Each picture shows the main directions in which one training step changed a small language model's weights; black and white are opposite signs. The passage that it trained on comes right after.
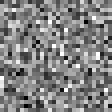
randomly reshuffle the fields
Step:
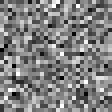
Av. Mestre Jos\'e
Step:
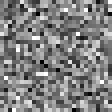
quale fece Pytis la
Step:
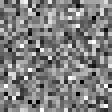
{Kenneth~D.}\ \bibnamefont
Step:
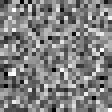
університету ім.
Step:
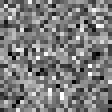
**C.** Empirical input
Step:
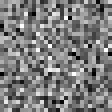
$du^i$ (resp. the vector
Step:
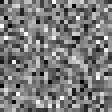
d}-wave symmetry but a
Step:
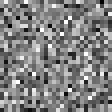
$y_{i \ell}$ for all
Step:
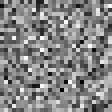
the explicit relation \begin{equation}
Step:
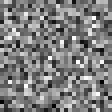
profesional internacional, de
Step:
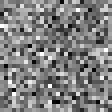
| Adem Üzümcü
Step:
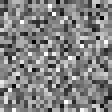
in pressure and collision frequency. In
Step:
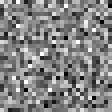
English Dictionary.
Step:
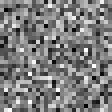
приймати активну
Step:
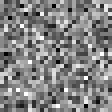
the Chief Information Security
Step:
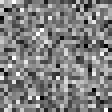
bounds are optimal and that the upper bound
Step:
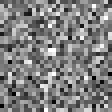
a falta do aleitamento
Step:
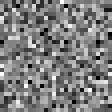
estratégico de tal forma que
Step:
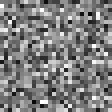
\end{lemma} \begin{proof}
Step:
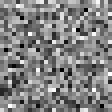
and Ahmad, H.,
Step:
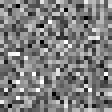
liquids in Angell's
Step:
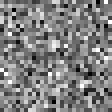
each non-landing hair
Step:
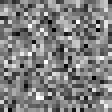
observasi, - 3) menganalisis
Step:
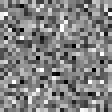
the Markov-Bernstein
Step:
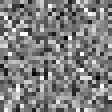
the time step size $\Delta t_\ell$,
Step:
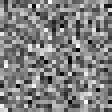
consider the smallest non-negative root of
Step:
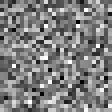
ключову роль у
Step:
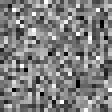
Moreover, the electrical aspect in the
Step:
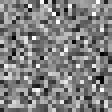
(NTK) parameterization corrects for
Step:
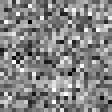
not count edges between neighbours of the
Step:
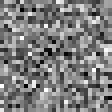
otros afectos. El
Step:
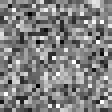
is started / accepted\\ \hline
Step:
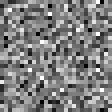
flows: a localized scheme for the
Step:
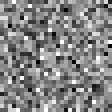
class and its classic applications are
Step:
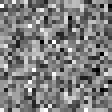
Let us show that this $K$ can be
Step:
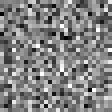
the numerical singularity at the pole and the
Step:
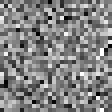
do RN. *Anais do
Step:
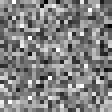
\emph{bounded} if it maps bounded
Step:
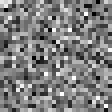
energy loop contributions begin to dominate
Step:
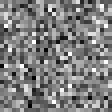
the influence of accounts in the same
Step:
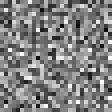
present the complete solution to the square relation
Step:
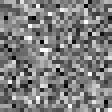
a class of non-Hermitian
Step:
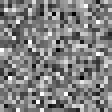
that the automatic prostate volume
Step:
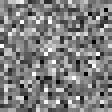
lines, for which we have updated our values
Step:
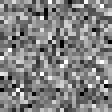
the disk, but also lopsided.
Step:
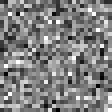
alohida o'ringa
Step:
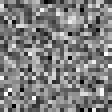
p_x \cos a + p_y
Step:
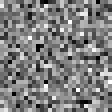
y\right) \right| & \leq
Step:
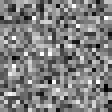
7. Augambaev M.,
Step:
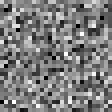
rango di ipotesi.
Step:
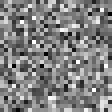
multiple edges, and with exactly one
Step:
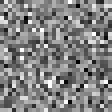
direct factors and the tensor product of the
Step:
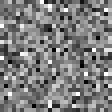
а также влияют на
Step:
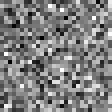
width=1.2pt, mainblue]
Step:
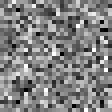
Неравенство также
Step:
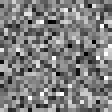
sobre como se gasta o dinheiro
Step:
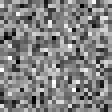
The first one consists in lifting the
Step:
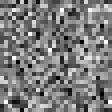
que los Recursos Educativos
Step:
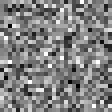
Його опір цим
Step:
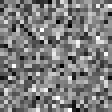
ijtimoiy tasavvurlar
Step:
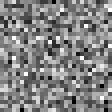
X_t - \alpha (t)
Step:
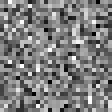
of photons coupled into the
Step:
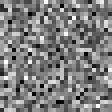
\left( {{\mathbf{\hat X}}
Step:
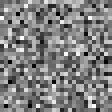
first line on the right-hand side of
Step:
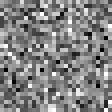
de goederen ontvangen
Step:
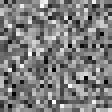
for some $m$. Assume that
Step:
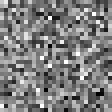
onaning ichkilikka
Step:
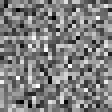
11. Actual amount of
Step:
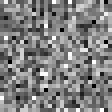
to integrate traditional and industrial
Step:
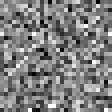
for metallic glasses and other
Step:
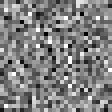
general problem. In particular, they consider the problem
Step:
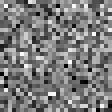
Rovira I Virgili. -
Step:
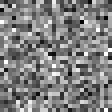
handmatig bijzoekt,
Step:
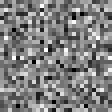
is not $\mathcal{Z}$-stable
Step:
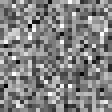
eine metrische Struktur, in der
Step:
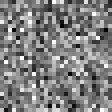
so}_3)$ of the universal
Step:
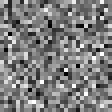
Sect. I \cite{suppl}.
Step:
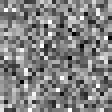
with signals from Galactic
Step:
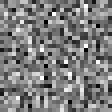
mass then a chiral transformation of this
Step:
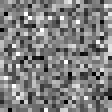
of this model are briefly described
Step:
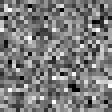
his family for their total loving
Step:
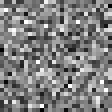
be used to account for RV zero-point
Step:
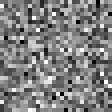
that undergo a partial CE phase,
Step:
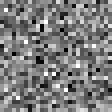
as a TCE if our network predicts
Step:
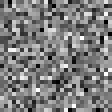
therefore the natural filtration of $Y$
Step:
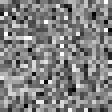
vazifasini o'taydi
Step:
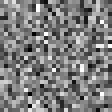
de la designación de la figura del
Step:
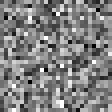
of reals $(p_n)_{n
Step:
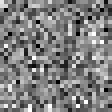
(\ref{matching2}) into
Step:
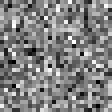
this section we present a new thermodynamically
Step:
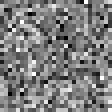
careful treatment of the
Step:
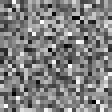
defined by ERCOT. Although
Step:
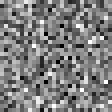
– *Creation theme* –
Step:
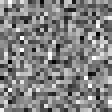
band. Combining these equations gives us
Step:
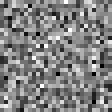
{address} {New York,
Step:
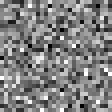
Radon-Nikodym theorem,
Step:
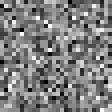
\end{eqnarray} Note that this new lower
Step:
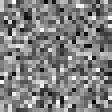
\dots, v_m] \big)
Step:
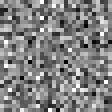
disruption history, leading
